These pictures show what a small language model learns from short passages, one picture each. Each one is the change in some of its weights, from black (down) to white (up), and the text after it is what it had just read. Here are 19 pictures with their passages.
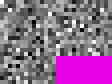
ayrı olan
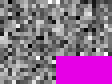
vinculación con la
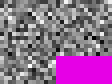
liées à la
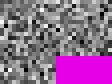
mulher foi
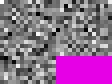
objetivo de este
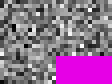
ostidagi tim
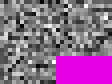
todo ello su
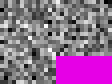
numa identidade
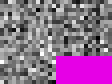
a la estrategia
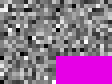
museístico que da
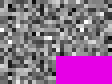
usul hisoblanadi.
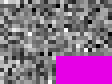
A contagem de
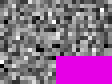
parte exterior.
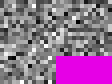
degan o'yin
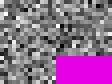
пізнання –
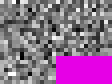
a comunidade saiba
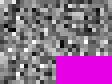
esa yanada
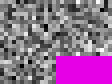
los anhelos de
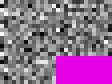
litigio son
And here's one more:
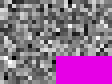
do mês de
